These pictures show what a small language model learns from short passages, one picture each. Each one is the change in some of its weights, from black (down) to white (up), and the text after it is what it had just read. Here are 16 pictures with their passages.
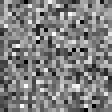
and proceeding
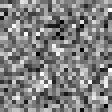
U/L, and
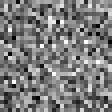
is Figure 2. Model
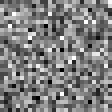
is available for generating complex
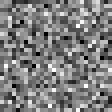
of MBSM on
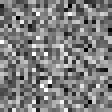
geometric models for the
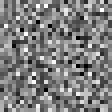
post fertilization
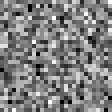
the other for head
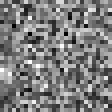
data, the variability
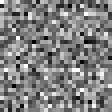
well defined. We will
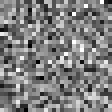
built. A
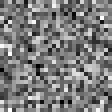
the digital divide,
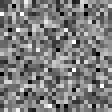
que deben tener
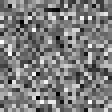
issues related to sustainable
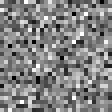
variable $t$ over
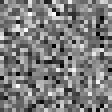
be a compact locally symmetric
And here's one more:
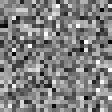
1, Registro
